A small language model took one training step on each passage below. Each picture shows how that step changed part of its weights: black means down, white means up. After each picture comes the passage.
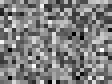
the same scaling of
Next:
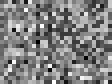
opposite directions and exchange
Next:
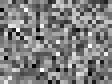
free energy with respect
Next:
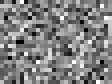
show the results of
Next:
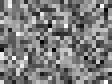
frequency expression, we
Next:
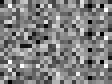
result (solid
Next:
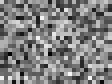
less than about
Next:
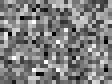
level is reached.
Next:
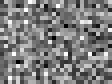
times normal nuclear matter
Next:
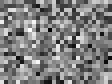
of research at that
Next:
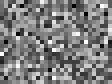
and in this case
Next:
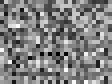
canonical quantization to assess
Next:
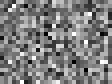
C and L band
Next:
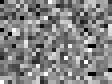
model extensions.
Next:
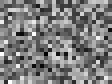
of gravity which is
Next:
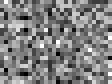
transformed according to
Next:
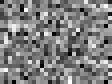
production is achieved by
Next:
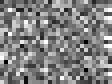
National Laboratory,
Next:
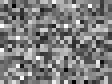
to gauge transformations of
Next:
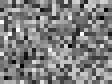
of refractive
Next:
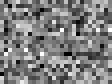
is again relatively small
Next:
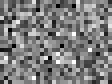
mqso and
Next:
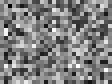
is that the
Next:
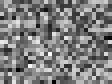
precision of the
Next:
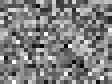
of the materials studied
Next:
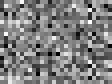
sports several
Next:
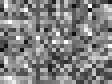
inspired on the
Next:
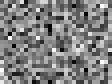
and serve as
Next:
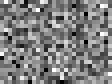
and apply variable
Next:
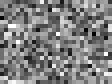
state pointing in
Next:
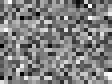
traps, stability
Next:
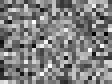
of substance
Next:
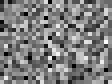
We are interested in
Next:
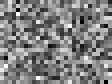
study provides evidence of
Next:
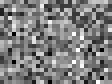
the same task
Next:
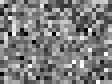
the vertical dimension is
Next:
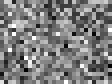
neutral particles from
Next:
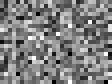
model themselves
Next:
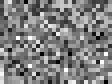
density to be
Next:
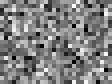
the curves. From
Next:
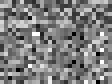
describe the application of
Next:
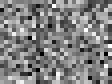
structure [30]
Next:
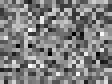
in the lower
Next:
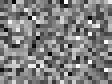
reproduces well the
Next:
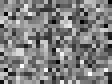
masing activity in
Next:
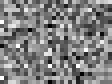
either} conventional behavior
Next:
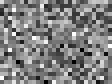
the pulsar from the
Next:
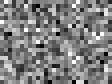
scale. Each row
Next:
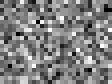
SA go head
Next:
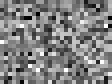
structure of the
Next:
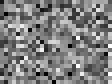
decay in finite nuclei
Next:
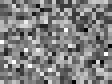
at the angle of
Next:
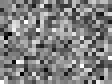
their approach. In
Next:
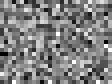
represent the latest
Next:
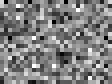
{\it not}
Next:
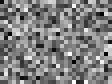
analysis. There
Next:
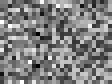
of dot state
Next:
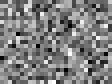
redshift or luminosity since
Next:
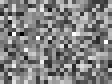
the towards and the
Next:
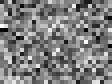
focal modulation network
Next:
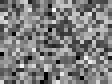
MBE using standard
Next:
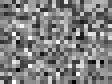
even at the
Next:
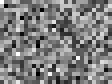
is broken, but
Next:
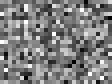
extent of the connection
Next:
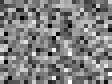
measurement noise,
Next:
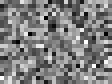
As our sample size
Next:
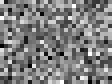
\cdot a
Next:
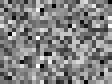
and trying
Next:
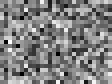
initially populated
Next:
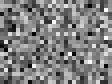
\mbox{ for
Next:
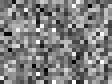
or proton. The
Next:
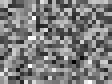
that the distribution of
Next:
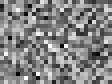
we impose some
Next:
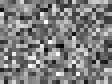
seen in the
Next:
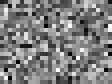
process is still
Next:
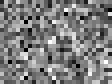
dependent as given in
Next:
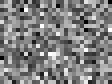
accurately captures density
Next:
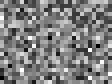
be applied for any
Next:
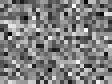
states. The symmetry
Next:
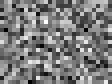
number of sources employed
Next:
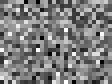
may lead to substantial
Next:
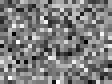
This includes identification of
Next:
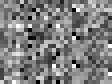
system lying in
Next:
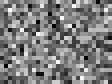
these results. The
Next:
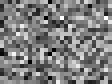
We note that other
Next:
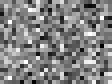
throw between two
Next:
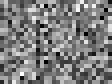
which melting
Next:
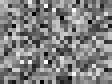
is shown that in
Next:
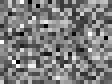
(CP) via
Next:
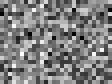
the artificial neural
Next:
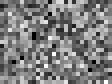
For surface related
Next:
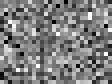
Universe expands
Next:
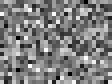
thickness of the
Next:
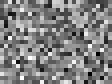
by a radiation
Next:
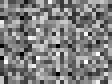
change by stating
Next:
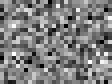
noninteracting with
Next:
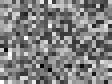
driving force -
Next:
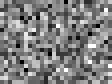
achieved would be lower
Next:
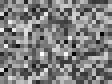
leads to more
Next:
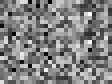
B (see
